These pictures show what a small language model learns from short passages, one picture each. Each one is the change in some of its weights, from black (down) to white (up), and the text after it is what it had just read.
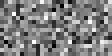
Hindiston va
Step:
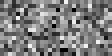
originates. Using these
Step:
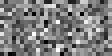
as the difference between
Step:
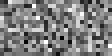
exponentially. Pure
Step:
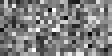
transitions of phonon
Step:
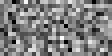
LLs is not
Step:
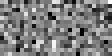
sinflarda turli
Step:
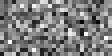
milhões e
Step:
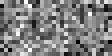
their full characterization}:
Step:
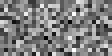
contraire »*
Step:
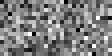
at HERA.
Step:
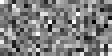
-- central concepts required
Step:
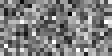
Sensitivity of the
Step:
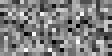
function (see Appendix
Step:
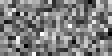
takes on the form
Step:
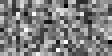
: Clarendon
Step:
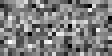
va boyib
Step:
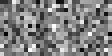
e internacionales.
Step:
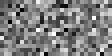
been already applied to the
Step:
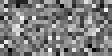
unije pa 11.
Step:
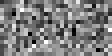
oyida joriy
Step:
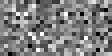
investigate the origin of this
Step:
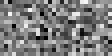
turi, til
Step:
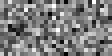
to be the uncertainty in
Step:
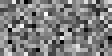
ini adalah terdapat
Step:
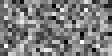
by or for the
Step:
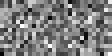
Received: 14
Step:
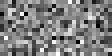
approach was further investigated
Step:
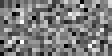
requires explicit host-side
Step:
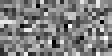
This can be seen by
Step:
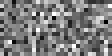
be restored by
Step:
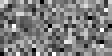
сети часто
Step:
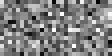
// “Kimyo
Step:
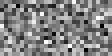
the H$\alpha$
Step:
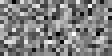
bilan jang qiladi
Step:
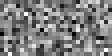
system is further ionized
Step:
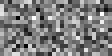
spaces} \centering
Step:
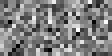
The first experimental results of
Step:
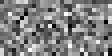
as quais poderão
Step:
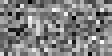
to the additional constraint,
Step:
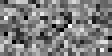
vasiylik va
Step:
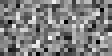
The imaginary parts
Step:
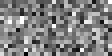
EGC y
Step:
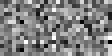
[\lim_{\Delta y
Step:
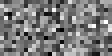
salbiy ta'sir
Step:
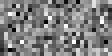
approximation to consider that
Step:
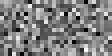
For instance, a recent
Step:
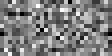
equation is necessary for the
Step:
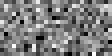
verify the full
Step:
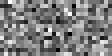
faol obyektlarning
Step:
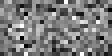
divine et à
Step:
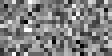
This paper presented a framework
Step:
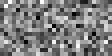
alone, will
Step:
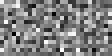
of the LE decay
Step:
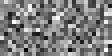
hal qilinishi
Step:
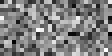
y cada una de las
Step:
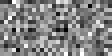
desfecho tem
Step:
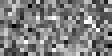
de clases de la
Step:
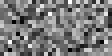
билан (1та
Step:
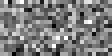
extra qubits or
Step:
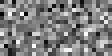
approach on a 9D
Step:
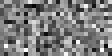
even in problems with generally
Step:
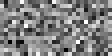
purification were proposed,
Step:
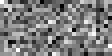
rol que le
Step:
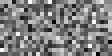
we report the modified values
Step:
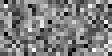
se originan con la
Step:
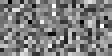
much smaller than the
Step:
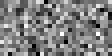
detection, and decision
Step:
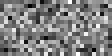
factor $e^{\beta
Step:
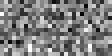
is absorbed,
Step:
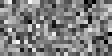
substrate removes
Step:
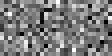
rivojlanishida juda
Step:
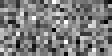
The column that is used
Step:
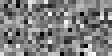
and an air hole
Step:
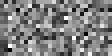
effects and metric tensor field
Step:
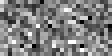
и патология
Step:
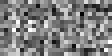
state potential energy surfaces
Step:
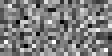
formirovaniya i
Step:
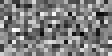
of the additional current due
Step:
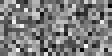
portanto teria
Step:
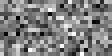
a metaverse since
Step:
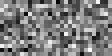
an {\it a
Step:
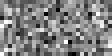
gamma-ray sources
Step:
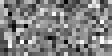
equations are simplified to
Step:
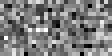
typically rely on
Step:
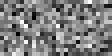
the strong inter-dot
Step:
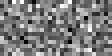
in alveo
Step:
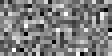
etishi bir qator
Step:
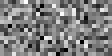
amplitudes (resonance
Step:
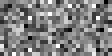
employs many
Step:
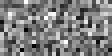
havo oqimi
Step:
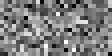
у більшості
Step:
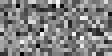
its neighbours.
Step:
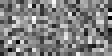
requires security against
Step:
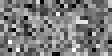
у більш
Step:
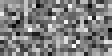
mutually incoherent
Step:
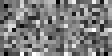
precise and give a
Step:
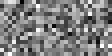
yang bersifat
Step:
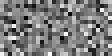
одамлар ва
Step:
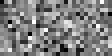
proposed lower bound is based
